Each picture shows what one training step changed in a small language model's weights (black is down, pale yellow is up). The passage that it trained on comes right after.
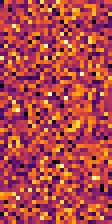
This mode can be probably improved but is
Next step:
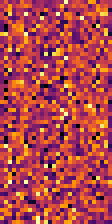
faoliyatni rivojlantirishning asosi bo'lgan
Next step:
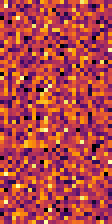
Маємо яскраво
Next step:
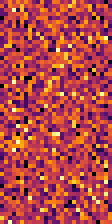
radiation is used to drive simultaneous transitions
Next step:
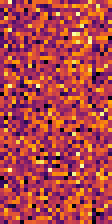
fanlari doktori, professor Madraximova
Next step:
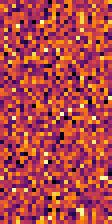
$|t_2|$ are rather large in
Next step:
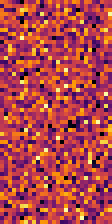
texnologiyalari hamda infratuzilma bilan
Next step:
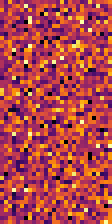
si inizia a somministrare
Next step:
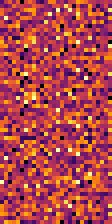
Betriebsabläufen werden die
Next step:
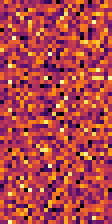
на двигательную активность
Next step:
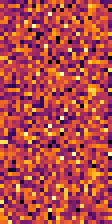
securely enclosed and evenly
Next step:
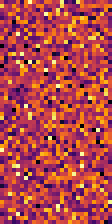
stars in systems above a given mass or number
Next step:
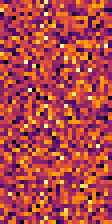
states with wave vectors $k \leq
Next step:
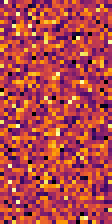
galaxy does not always align with that of its host
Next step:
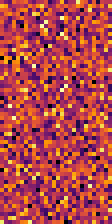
every $i\geq 1$, the
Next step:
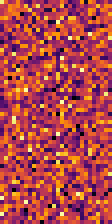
(ii) is favored for the origin of
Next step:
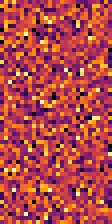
absolute minimum length does exist, then, via
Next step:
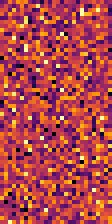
emission, observers can receive from the sky
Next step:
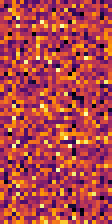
concerné par quelques-uns de
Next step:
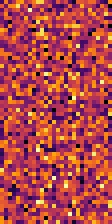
la Figura 3, se observa la
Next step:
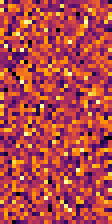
field and to detect the optical excitations of
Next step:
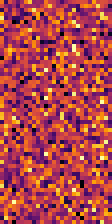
the rotation operator over the Euler angles
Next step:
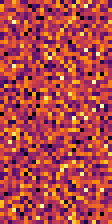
à l'analyse de contenu
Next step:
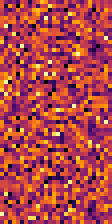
adekvat baholash,
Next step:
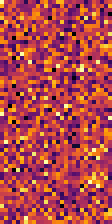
correspondence between white-light emission and hard
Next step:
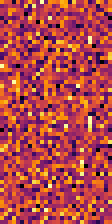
that $W(S)$ is given by a
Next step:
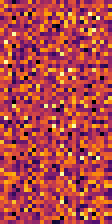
Due to the sloping shape of the
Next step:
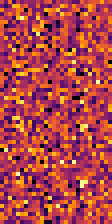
mitigating semantic privacy
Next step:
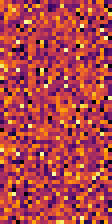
not limited to a lack of financial
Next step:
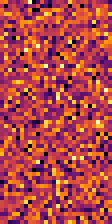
shows the improvement in boosting the key
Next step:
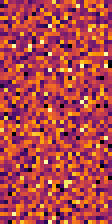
adabiyotlarni organish va tahlil
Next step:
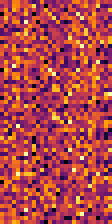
کو پاتا ہے کہ
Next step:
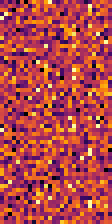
xarajatlarining 20 foizdan
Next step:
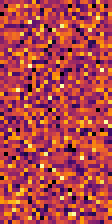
curve for ambipolar gate biasing
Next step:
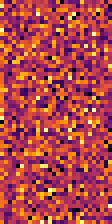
IL-6 по триместрам
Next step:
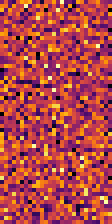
that - close to the ignition threshold - in
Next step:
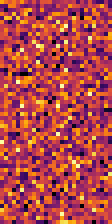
ano. Os autores verificaram
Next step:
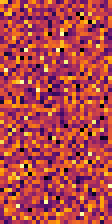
we have studied the {\it localized induction
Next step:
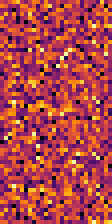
essai non traité, essai
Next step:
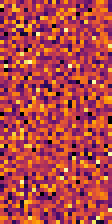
update the node representations, effectively
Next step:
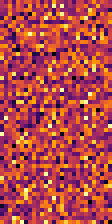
phase separated and laning states is high since
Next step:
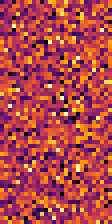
based on column correlation helps generating more coherent
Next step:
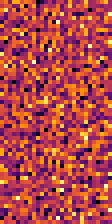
П., Михненко А.
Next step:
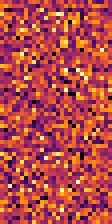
competing maxims. One maximum, which
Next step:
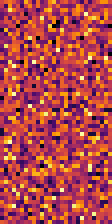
sobrevivência enquanto as condições
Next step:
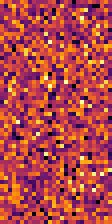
a symmetry group $Sym$ and let
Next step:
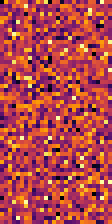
uchun asosiy vositalardan biri
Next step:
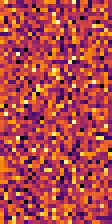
отношений сигнал/ шум
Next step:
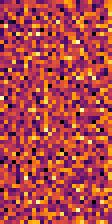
снабженца семьи.
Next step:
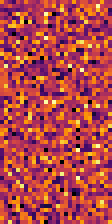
finite height, \item supersymmetry should be
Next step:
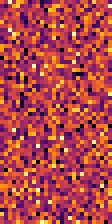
своевременным успешным
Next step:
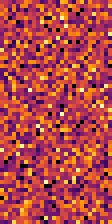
groups. If an eigenfunction $\psi$ can
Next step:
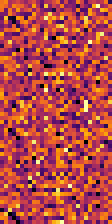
rebut and investigate further, and it is a
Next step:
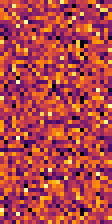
e internet, para fornecer
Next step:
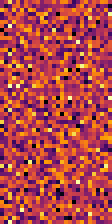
stabilirea lateralității pe
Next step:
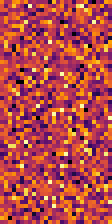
$S$ and $T$ by a factor
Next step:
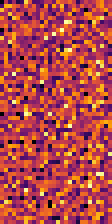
з власними переконаннями та
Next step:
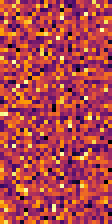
2.2Å and the binding energies
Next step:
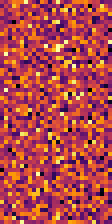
un registro eficiente y preciso,
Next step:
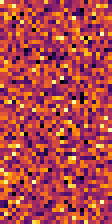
the empirical PITs for the
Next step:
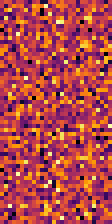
pour une exploitation en commun »
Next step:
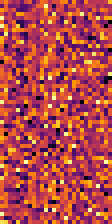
[13], по корпусу судна
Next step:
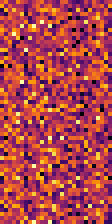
1987, era um local destinado a
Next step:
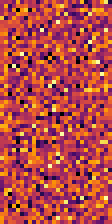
P. Marenzoni, {\it Four
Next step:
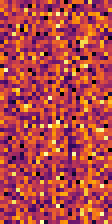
electric/magentic duality and
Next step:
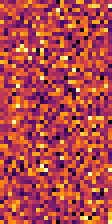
An integrable system in $1+1$
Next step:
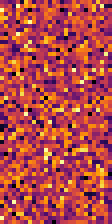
zero the coefficients of explanatory covariates that
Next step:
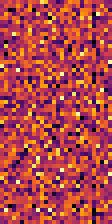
in stead of $\Delta_{\rho}$
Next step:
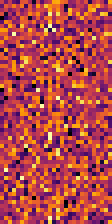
in correspondence of the different ionization processes.
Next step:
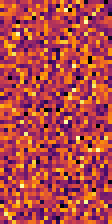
pair-pair locus then reaches the
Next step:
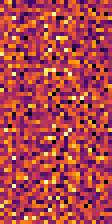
при этом внедрение в
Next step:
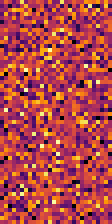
peaks corresponding to different muon topologies.
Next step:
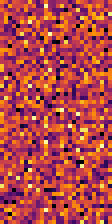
that it should be a Lorentz scalar operator and be
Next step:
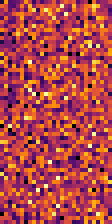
suitable agreement, considering calibration uncertainties
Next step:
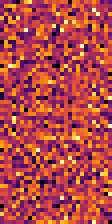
San Pedro est située au
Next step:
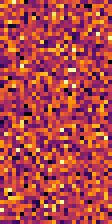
SILVA, Regildo
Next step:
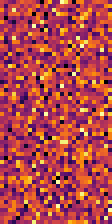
in modern management practices. The issues of
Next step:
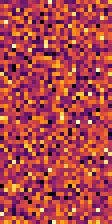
ambiente e começam a apresentar o
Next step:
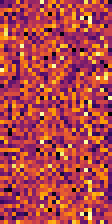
й. манфаатларини
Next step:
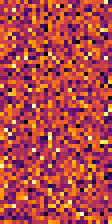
И. У., Жуманов,
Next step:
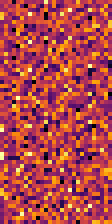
8 التعصب المذهبي
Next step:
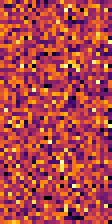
de beneficios. La alteridad del
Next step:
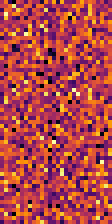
subtleties behind the
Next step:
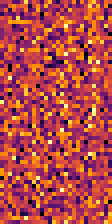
Situation, mit jeder
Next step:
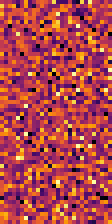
ocorre nos filmes de cinema
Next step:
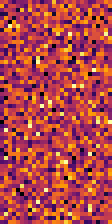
($t = 205$), active turbulence is
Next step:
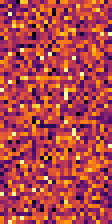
darajada hisoblanadi. Xulosa qilib
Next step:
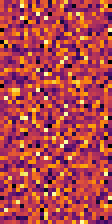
hamda unga qarshi kurash
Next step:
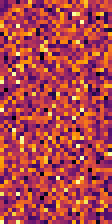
bilan muloqotda yaratiladigan
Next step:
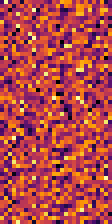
axloq me‘yorlari ham
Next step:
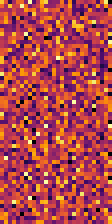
identity in the light-cone
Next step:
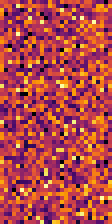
and large black hole). The intermediate solution is
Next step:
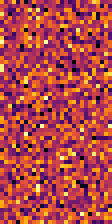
distance between the vortex and antivortex
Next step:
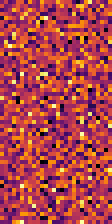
savolga ta'lim oluvchilar
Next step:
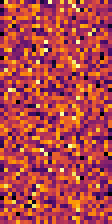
se reflejó en un avance
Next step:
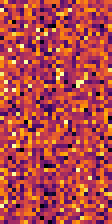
indication of a complete softening of the effective
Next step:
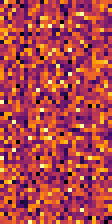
усещания у малките
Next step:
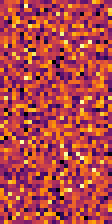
constraints which are as follows: i) every
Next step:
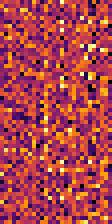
М. Гродзки²⁵
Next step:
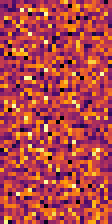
Qo'lyozmalar instituti,
